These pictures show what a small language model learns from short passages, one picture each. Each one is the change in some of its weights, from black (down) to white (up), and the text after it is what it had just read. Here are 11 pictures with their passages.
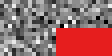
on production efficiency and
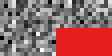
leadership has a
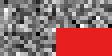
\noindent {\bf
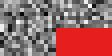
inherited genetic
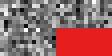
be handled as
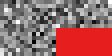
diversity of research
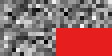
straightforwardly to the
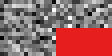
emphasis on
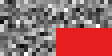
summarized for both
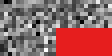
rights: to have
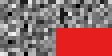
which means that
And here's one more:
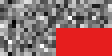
obtained in section
